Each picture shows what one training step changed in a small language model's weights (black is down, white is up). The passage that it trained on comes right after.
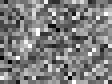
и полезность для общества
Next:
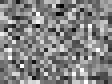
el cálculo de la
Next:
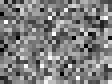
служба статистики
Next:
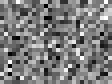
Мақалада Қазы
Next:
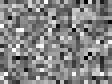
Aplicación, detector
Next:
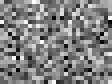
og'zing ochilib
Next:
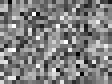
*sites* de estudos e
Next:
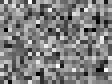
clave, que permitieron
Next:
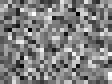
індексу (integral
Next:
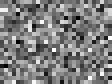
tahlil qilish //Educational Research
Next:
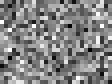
Nota: Esta versión del
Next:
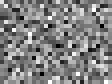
Журнал интегративных
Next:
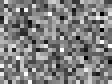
Paulo: Editora 34,
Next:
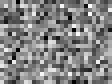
**Australian &
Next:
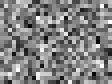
que lo dispuesto en el
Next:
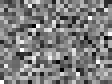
qiyofasiga minimal
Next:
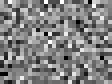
barreiras organizacionais e as
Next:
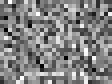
le nuove stelle.
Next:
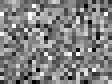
December 2024 on the
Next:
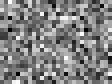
autorovy adherence k
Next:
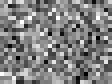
т.е. из реальной
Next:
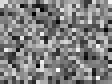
período oligárquico
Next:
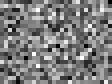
М. Вітвера у
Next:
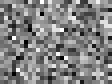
comprueba que hoy
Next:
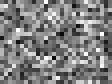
кабінетів соціальної
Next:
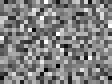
тавсияларни келтириб
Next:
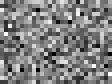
коренных народов Севера
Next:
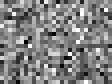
de sus ambiciones. La
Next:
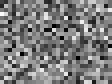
tanqidiy fikrlash,
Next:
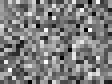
urgente de reformas
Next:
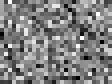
etc. Una dintre
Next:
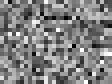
erstellen, bei der die
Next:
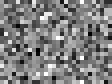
equipo Patriotas
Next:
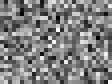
42 хворим; у
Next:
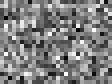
классов технического
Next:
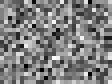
objetivo do SAD é ser um
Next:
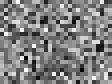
hamkorlik pozitsiyasiga
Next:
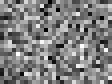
технологий. Исследования в
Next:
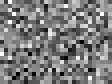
unificación interior. Este
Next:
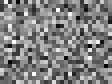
obedecendo ao seguinte
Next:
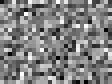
transformation of the business
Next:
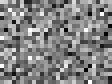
of atherosclerosis
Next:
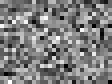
на уроці тим
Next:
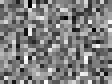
do solo e a redução de
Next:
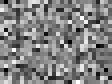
of support tools for
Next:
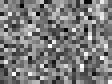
7 días al Registro
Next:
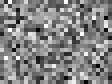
omil deb hisoblaydi. Shuningdek,
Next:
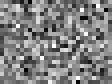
da deriva, proporciona
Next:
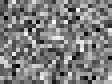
um ponto em comum entre
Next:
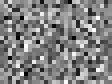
forma crítica um recorte
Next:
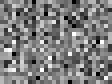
es que tal afirmación no es
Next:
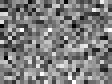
J. Dairy Sci.
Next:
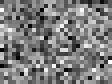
darah yang terpasang pada
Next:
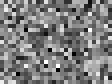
maqsadlarga yo'naltirilgan
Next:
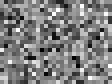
предпринимательства и
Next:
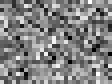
тенденцияларига оид
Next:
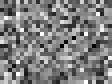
odontológica se tiene la responsabilidad
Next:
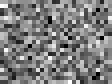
egyvalaki *A
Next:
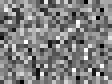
kengayishi banklarning raqamli
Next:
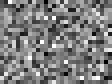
algoritmo e, assim,
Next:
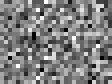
media, mahalliy madaniyatlar
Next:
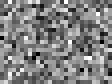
menores que estão aptos para
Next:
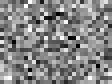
kiritiladi: 1.
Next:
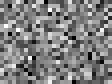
l'explication de la
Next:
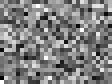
o'zini "taklif
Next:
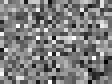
O‘zbek modelini”ni
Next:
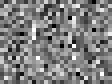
problema amplamente reconhecido ao
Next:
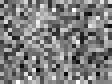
uma imagem do edifício
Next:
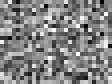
करते. जर
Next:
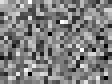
bir o‘simlikda
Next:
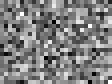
Terhadap Kualitas
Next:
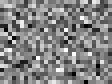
la justicia. Sin
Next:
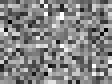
dalam Menyelesaikan
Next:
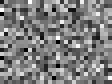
dapat menjangkau
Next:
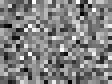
nécessaire pour
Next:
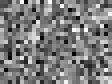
Наманган давлат университети
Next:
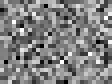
ред. Ю.А.
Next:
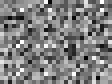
anos, estruturando e
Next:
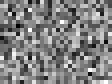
resultara breve, claro
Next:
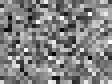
бу бирикмани
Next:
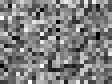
đạt tính
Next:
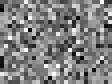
и ограниченной
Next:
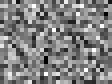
Akademia Sztuki
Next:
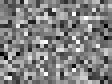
alte scrieri*,
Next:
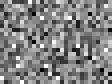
– falsafa fanlari doktori (PhD)
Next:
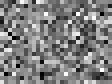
la strada da seguire per
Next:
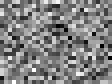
uma conscientização
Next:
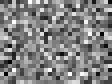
means of musical art.
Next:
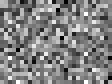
hisoblanadi va “Yashil
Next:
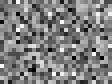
виконання завдань,
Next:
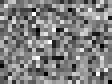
висвітлена у
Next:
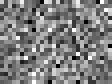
кескинлик яширин
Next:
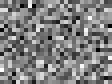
yoki betoqatlikni aks
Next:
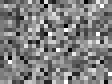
бошлайди. Бунинг бош
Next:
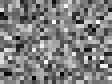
detached, individualistic
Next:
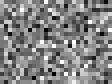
su implementación, así como las
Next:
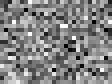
health of the population.
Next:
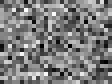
și pe termen lung.
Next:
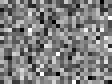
desenvuelta, ante
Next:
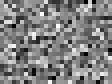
boshqa natijalarini baholash yuzaga keladi.
